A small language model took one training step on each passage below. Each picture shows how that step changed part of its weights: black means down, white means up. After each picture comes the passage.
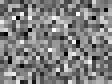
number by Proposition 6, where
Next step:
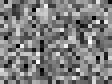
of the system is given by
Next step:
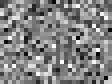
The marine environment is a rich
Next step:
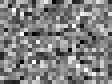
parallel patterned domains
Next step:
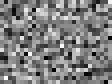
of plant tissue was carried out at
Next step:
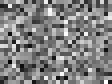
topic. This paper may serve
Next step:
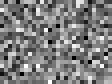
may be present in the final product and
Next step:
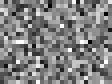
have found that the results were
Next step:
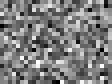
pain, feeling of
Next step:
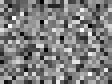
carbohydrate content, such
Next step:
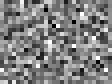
Fund and other EU Funding
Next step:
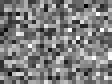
18 to 45 years (mean
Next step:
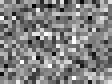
constants at different time intervals
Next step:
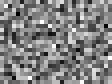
fall into marginalisation.
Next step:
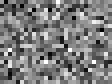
for PCa compared to long
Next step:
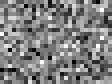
plans need to give some clear
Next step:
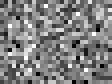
and uncommon laboratory measurements
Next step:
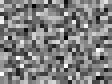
joints, as well as
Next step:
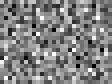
proposed in order to obtain the image
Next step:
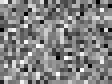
multilateration method. Our
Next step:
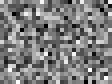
are tenured. Education to
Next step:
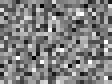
its attractions. In the
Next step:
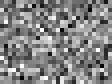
Intelligent Surface,
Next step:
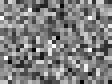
the "DYN"
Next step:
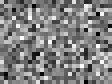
number of emitters. For random
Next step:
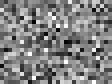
the cluster to be modeled,
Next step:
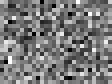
improvement district funding Corporate
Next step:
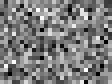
of informational accessibility. To ensure
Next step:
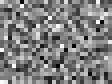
That is: All tested
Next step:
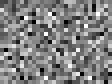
the Pedieos,
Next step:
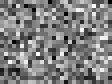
as a concept that connects climate goals
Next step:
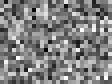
of ACD, while an index
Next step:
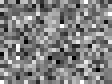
feedstock modifications with higher
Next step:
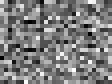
Simple Regression Analysis on
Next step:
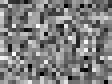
productive argumentation - They align
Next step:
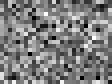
in science teaching seems to be a
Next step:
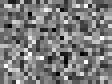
Infinity High 127
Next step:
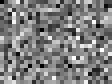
de las 5 categorías.
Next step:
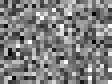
methods. The scope of case studies
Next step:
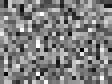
et al. [10] have proposed
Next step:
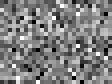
the duration of built
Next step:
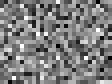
all landholders in the world are
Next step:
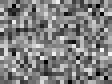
and Latina American women
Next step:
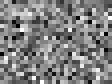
the total body weight and whose
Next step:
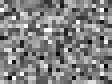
J. M. and J.
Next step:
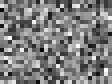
Long-term use of
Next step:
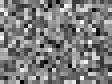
have companies that just signed their
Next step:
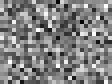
and had primary responsibility for the final
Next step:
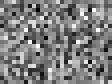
of injuries of the
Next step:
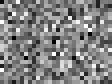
humic acid (HA) on
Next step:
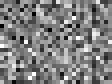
allows us to give upper bounds
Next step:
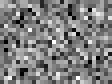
of N isotropic and
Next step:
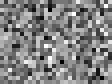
about Ukraine as a modern
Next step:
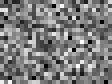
model with the use of structured
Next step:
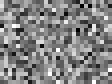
government does not generate enough
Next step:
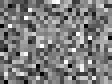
enhancement of the magnitude
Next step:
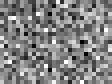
factors related to quality of life and measure
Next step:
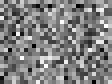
shifted $\phi(n,
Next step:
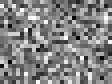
most existing anodizing processes use
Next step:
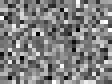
including both academic and non-academic
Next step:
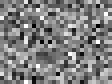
a Mira star The
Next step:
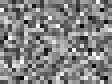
Reading Promotion
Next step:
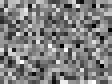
climate resilience and creating
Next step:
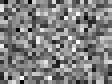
or research agendas in relation
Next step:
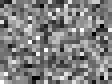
2-log reduction was observed when
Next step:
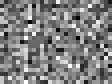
interviews and questionnaires, analyzing
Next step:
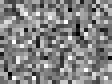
Lamberte & Bunda
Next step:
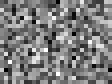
the implications. Again they
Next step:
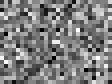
and interactive effects of climate variables on
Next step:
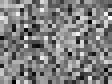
the alkoxide and formation of
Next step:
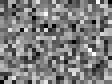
in regions of Pakistan such
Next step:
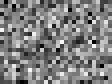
reading the sections on
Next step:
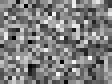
still unclear. In literature number
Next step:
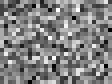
conventional and nonconventional data.
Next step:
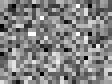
components cost a manufacturer
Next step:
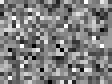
decrease in lung function following BC
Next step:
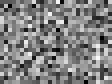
16: SCM Segment
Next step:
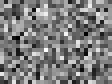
of the WP is to
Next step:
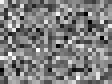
divergent. Based on
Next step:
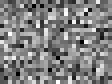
Energy. Cite This Article:
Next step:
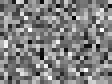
between surface and deep Earth processes
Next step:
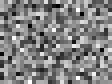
processes to achieve maximum benefits. It is
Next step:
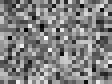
research and contributed to review and
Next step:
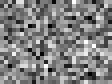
Català de la
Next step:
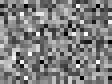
by any of them at any time.
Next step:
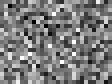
do, arranges questions,
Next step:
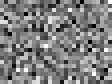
link the stochasticity of x
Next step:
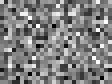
observed. After 2 days of application the
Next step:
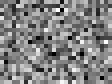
shape-based map matching
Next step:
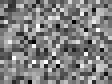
EU-funded research
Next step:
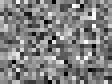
rural areas by individuals who owned
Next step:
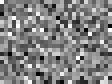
decrease in fertility, since
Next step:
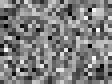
of interest, dentistry,
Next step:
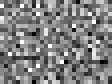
whichfacesreal Original
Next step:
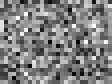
- Various Software are
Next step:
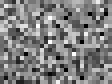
M. Brandt,
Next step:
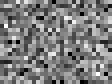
better performance and understand the relations among people
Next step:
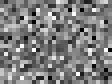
the moment the signal is sent
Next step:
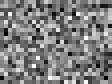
dye concentration of 50
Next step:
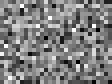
“The Grinding
